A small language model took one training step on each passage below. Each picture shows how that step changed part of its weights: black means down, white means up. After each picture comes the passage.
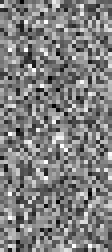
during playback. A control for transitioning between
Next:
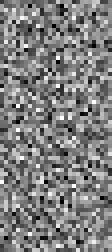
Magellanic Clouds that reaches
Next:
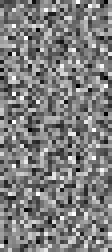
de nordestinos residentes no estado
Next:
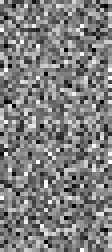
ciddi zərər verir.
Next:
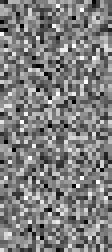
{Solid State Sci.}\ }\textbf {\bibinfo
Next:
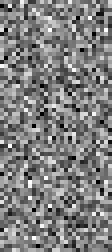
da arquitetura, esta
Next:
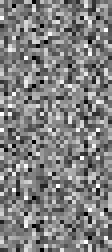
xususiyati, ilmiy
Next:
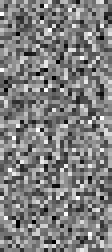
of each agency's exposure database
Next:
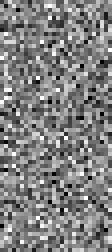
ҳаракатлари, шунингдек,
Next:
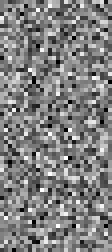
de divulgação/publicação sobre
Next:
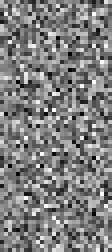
of the initial and final state ``normal nuclear
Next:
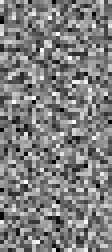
Wet granulation Milling and mixing of
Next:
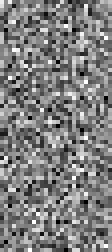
a DHT_1 structure dedicated to
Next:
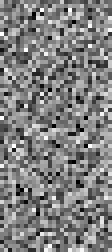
fields. A smooth background using a
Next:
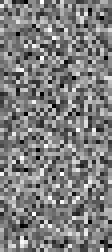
of the body). The ends of the
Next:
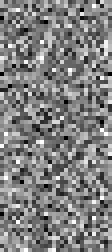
it aims at the construction of a comparative
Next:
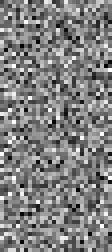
Кулиш П. Записки
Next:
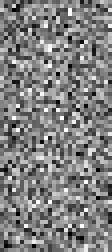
such as zero‑point radiation or
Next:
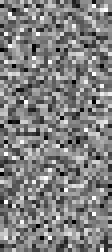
the global Bernstein polynomial basis
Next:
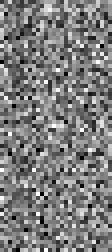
data with higher temporal resolution but with
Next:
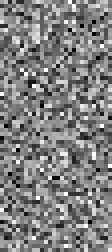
the start, whereas after 6 hours at
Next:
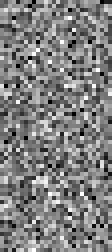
darajasiga ko‘ra farqlanadi.
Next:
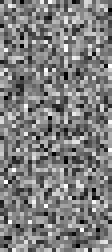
5 m/s. Our panels were
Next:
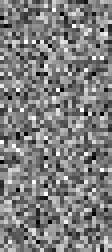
s$ direction, a half-metal lead
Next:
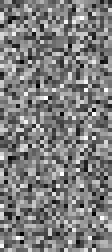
Bucharest, Romania - ³
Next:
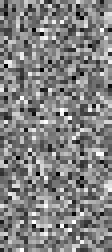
will compare all subsequent ones. The second
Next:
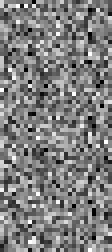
and high accuracy measurements aimed to determine
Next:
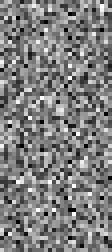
environment, if the signal from one sensor that is
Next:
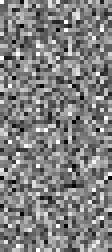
الصوفي في الغرب
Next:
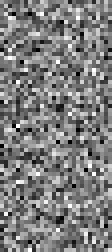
*Ekologicheskii podkhod k
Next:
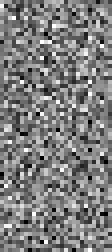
based on the calculated parameters of the system is
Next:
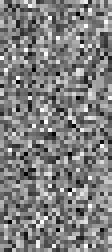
regions, adding more flexibility and insight into
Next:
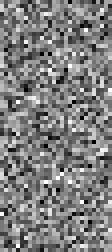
is less than one full wave (a peak and a
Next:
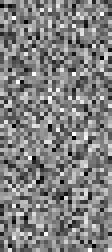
is unrestricted outside of sample region –
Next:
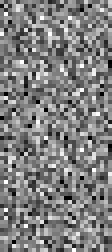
ta'lim oluvchilar o'zining
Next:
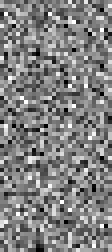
the antenna is exclusively linear in the
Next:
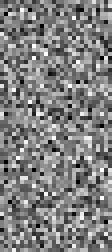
scattering matrix $t_{ij}$ that will be described
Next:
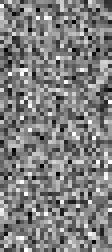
та нанесених точок –
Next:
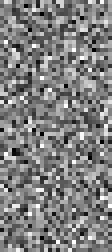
we define the supersonic inertial range of
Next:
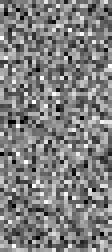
surpassing 1 μA at
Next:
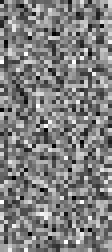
extremely high-energy heavy
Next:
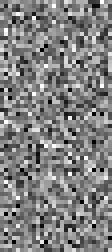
ozuqa moddalarini
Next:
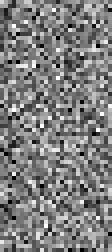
\mid (p, r) \in PA
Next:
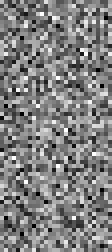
oder Arbeitskreisen
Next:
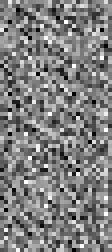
esa otra vegetación
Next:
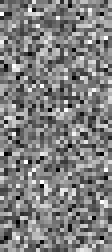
data within that hour. If data from at least
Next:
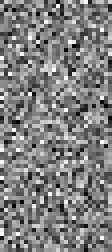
hence the predictions made by the model, do
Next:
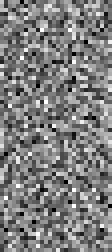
quantity). We find that the
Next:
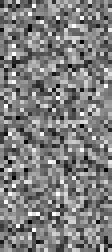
Lyon, France} \fi
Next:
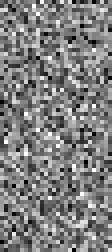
catalytic/adsorption behavior. The mechanical
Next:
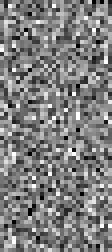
`familiarThreshold =
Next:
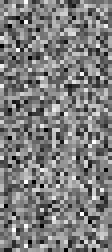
L., & Fakoya, K. A.
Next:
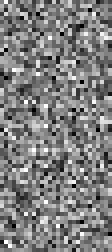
their choice onto the gel or first
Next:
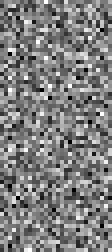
International. 2. Умовні
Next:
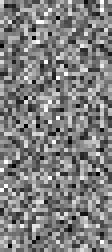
as the simultaneous processing of parallel
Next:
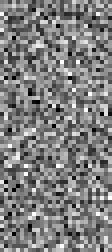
## Conclusions This paper presented an Inline
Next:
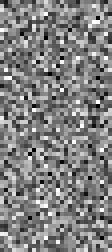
well with popular car models. Besides
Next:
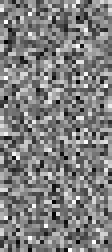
chavgon, qanot, qilich,
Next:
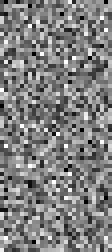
ravishda kechadi. GGO
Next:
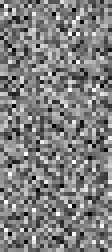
que es la otra cara de la
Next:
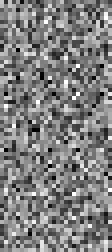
व्रत का
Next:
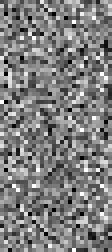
had additionally to change the distances of these planets
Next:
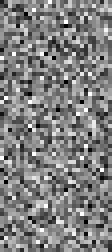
The results were promising since vegetable oil
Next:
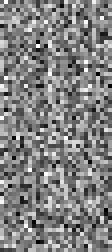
mahsulotlarning sifati va
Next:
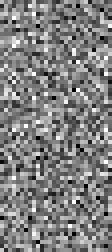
con núcleo de hierro la
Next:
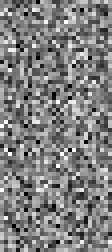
Papageorgiou, N.S.
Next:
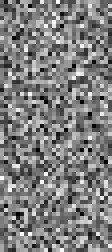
how to perform efficient numerical simulations in the
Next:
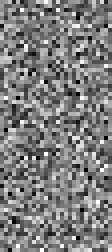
the knowledge of $\mathbf{W}_k$ and the
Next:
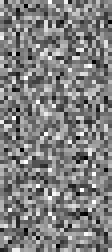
“year”, “acyear”, and
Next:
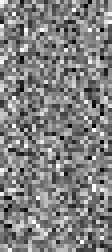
findings align with existing literature that
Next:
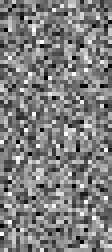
for mixed action Lattice QCD,''
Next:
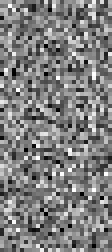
half of disposal practices. Formal
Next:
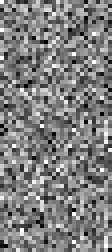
in the following we will make use of it whenever
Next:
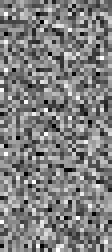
two nonlinear variational parameters, consequently
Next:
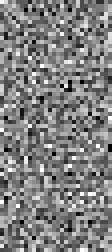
was undertaken to assist in the design of
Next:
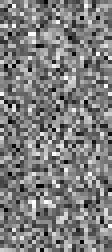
x}{ \tanh x}\Big). \nonumber
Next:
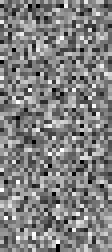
of the emissivity spectral index is
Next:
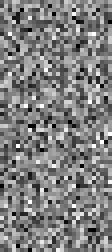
Technologist* oder *Teacher
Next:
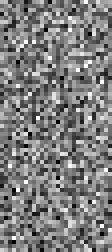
of \(\langle m_\nu \rangle\) and
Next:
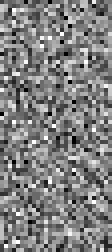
to global brain ischemia and death
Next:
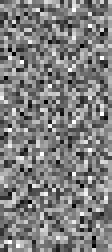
perforation and late complications and
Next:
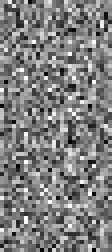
в вопросах религиозного
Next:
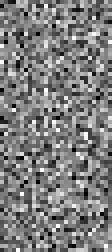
regarding spreading the spirits of
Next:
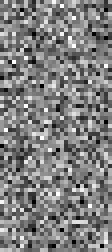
- *PLAN D'ACTION
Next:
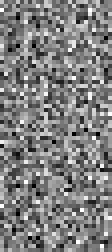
*Information, communication & society*,
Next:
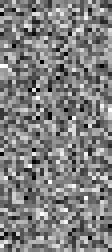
em questões sociais das mais diversas
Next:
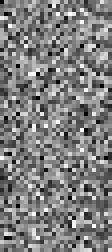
a single particle, then $dL/dt =
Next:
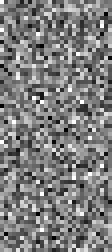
in order to protect the most critical nodes.
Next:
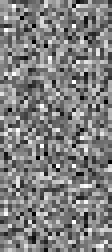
Methods for complex retro-forecast
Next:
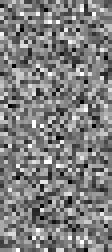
interest The authors have declared that no
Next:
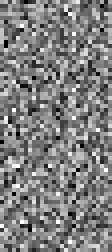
Linderot et de ses successeurs
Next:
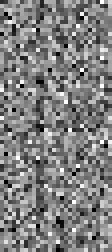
voorschriften. Voorts
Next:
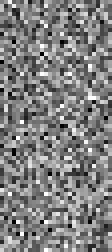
зменшення персоналізації
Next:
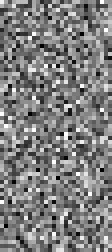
\be\label{rma} r_{\rm
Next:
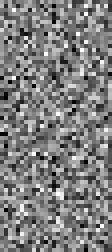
moon-viewing. The colour white of
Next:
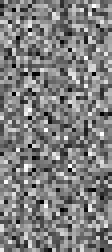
выразить свои мысли
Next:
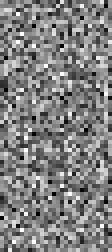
totalmente opuesto a su verdadero
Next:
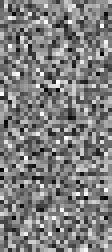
to the design freedom, while maintaining similar
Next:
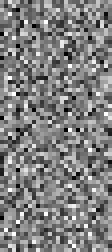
освіти, доктором мед.
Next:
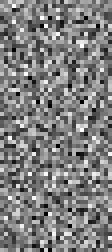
conventional case of equal optical paths for these
